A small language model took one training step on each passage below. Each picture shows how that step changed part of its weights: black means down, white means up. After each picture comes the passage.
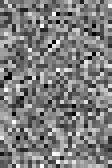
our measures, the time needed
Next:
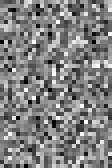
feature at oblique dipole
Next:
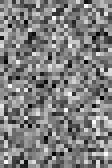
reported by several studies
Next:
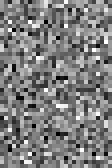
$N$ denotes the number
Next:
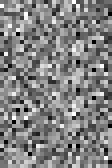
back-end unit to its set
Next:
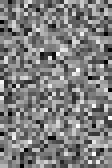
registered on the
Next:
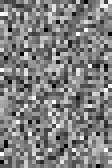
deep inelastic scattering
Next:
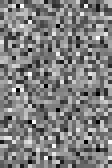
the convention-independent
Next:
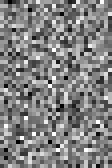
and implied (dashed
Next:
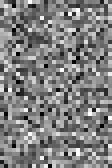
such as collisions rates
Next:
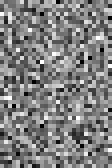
al.}, \emph{Phys.
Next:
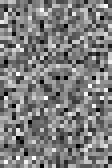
which is closest to the
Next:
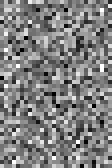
a process that has been of
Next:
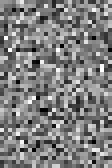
a Brownian particle
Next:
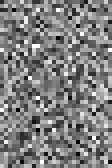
lower respiratory
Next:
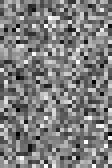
is not proportional to
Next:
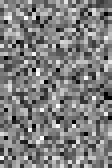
of QSCNs, the
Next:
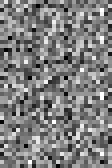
a desired number of
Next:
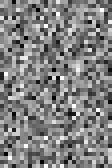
in a pair production.}
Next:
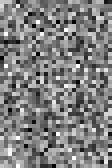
regime where $\sigma \sim
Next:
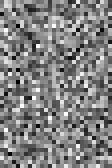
it is not necessary to
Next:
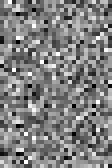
2.1 is well defined for
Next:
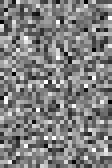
to trees in his
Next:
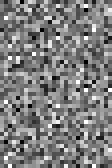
distribution (negative indicates
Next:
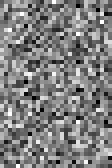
Royal Astronomical
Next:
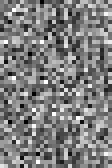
blue curve shows the
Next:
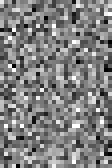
VII. Editted by
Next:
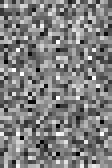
where $\eta$ is the
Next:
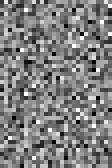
citizens in the
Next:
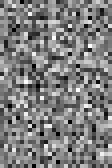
and $D$ are fixed,
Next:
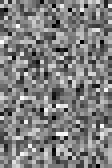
the $^7Be$ line
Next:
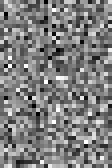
we take $r\to
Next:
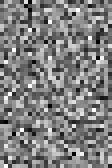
as follows: only ego
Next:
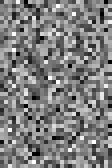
commutating fields.
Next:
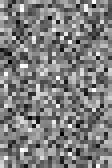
In particular while performing permeability
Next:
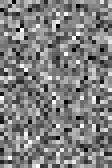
1 and 5 Hz for a
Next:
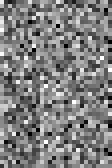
S. Kojima \&
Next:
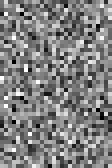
sign of the latter was
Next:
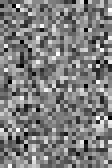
the logarithmic
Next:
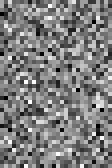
equations (\ref{qeq1})
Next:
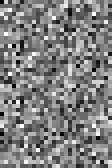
the derived signal model. The
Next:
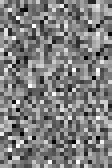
the galaxies closer than
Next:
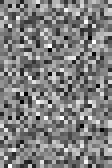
of the negatively charged
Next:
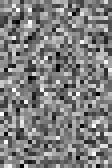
version. Finally the
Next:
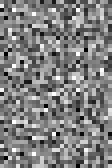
(b) shows the Dirac
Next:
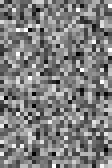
charter graph(i.e,
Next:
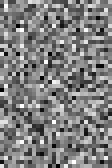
as they have already been
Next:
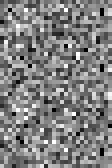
the decreasing amplitude
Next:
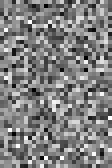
events was of the order of
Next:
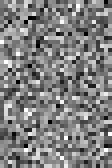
that vent geometry and
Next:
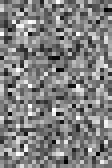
Valencia, Spain
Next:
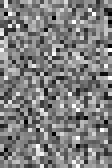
GT acknowledges
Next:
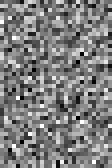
Third, we offer
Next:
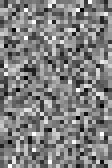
regression models. It uses a
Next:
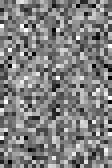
Non Lin\'eaire
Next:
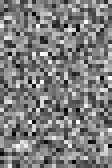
but hosts a
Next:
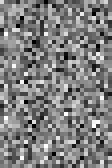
fixed point. Fig.
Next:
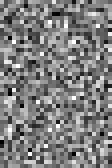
for increasing $\lambda$ leading
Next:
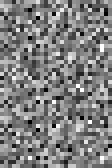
of steel and code
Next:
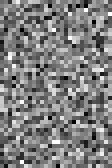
meaning across contexts where
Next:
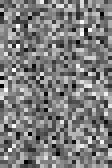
the prior distributions. To
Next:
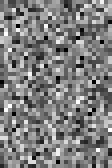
difference is lower. This could be
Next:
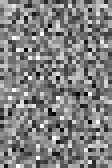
theory of fragment linking
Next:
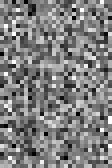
events, so-called
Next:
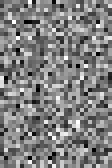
vertex of the parabola
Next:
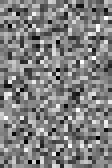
of opportunistic and
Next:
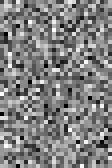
needs to keep in mind
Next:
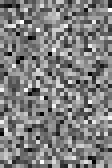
and computational overhead.
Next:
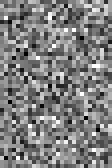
of all ordered sequences
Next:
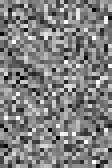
insulating phase of
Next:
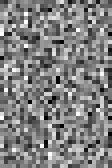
right panel of Fig.
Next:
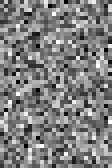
or higher redshifts.
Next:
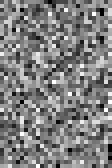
a crossover to a region where the
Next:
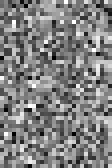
This talk is based on
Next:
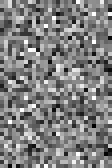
particle attached to one
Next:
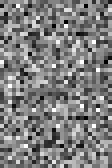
light $(b=1)$ has
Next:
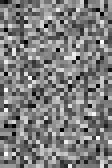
of the singularities and
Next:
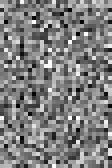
minimum variance unbiased
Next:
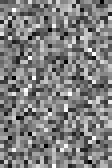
model and the dashed
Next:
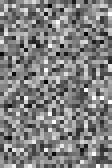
framework for implementing
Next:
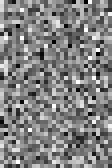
reference year 2011.
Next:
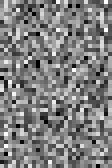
focus on the issue
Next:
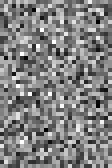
scaling effect happens
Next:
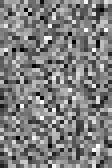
due to a clerical
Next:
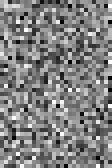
present the algorithm, first let the
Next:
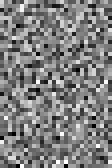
In this section we determine the
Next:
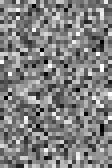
a fundamental cosmological
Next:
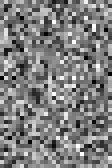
time series may also be used
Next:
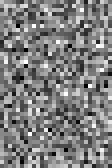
also assume that the stress of
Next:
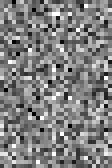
metasurface, we
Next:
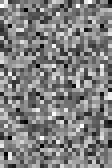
a tonic in first
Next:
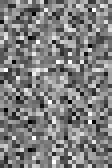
and/or more complicated
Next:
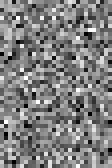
the IDE models has
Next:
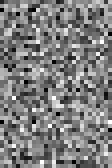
BNNs, with and without
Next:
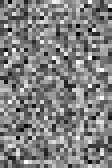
this understanding, we
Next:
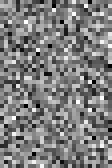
term, the spin-orbit interaction
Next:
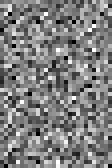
is that, being dual to
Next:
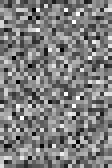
this material are those of the
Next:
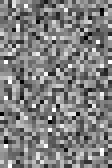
a set of points in
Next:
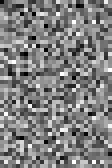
of FPM box,
